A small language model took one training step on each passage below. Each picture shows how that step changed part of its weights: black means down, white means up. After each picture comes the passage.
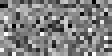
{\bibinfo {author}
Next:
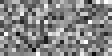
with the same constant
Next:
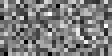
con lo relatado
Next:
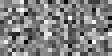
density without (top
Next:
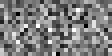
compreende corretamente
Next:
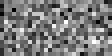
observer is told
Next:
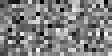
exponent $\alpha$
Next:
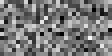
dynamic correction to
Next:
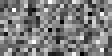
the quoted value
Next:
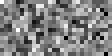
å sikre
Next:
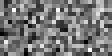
of the STO
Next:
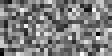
in knowledge and
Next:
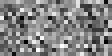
funcional e emocional
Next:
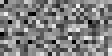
un objeto
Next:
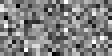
single term coupled
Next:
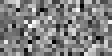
theory and the data.
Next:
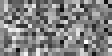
population in the
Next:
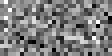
führte das
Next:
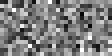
also true that the
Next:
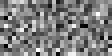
the northern
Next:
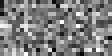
de a consolida
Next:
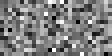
gás natural),
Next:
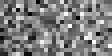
the plasma,
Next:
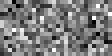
chemical potential is
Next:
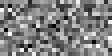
available online
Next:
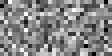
equal to the flux
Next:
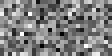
not known. In the
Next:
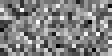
legal space of
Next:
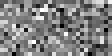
mi vida.
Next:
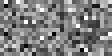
The investigation of such
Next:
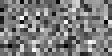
potenciación de
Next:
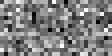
ставлення до
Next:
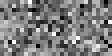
würde das
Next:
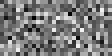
| Count of
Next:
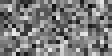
to different coefficients
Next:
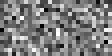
} \nonumber\\
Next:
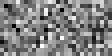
can focus on any
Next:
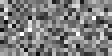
long coherence
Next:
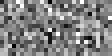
uma situação que,
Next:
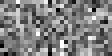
также роль
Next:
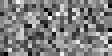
black hole might
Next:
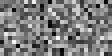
values of these angles
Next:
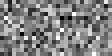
dus leidende
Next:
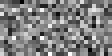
la mejoría de
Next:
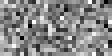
consensus problem is
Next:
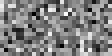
worth noting that
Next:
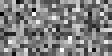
framework for value added
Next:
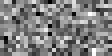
bivalves from
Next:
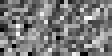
the distance (and
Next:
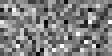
structure of activity by
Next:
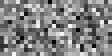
el campo de los
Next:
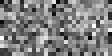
of this study is
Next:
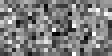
its invention due
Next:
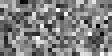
imaged using both
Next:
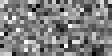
it is compensated
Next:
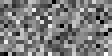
Bir Yapı
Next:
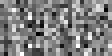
The reasons
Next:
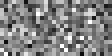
on the target
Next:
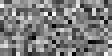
verify that the
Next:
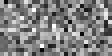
be to use the
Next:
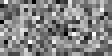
we work in the
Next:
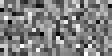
sources.} Consider
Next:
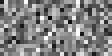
ending on the
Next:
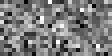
also likely partially
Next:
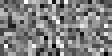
Tandon, and
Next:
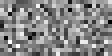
international and
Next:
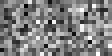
water distribution,
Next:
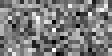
usulning bir
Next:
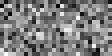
Introduction Quantum
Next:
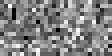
illustrative case
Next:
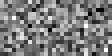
located close to
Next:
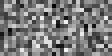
left behind and
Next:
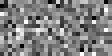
durante o comício
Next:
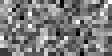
of the Slicing
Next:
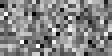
una acreditación
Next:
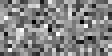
análisis de la
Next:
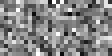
маша на
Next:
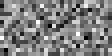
extractions of
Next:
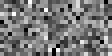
decrease, compared to
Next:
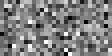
di *citizen
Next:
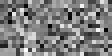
identical and that
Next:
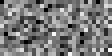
writing or
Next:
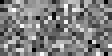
component is very small,
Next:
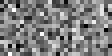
filter increases the
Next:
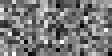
of the magnetic field.
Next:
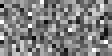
with a $+$
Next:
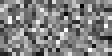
formar personas
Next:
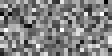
predicted based on
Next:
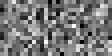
the upper part of
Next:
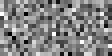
have expected. This
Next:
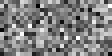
ammo markaziy
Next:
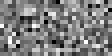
two LEs and
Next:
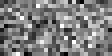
the trace yields
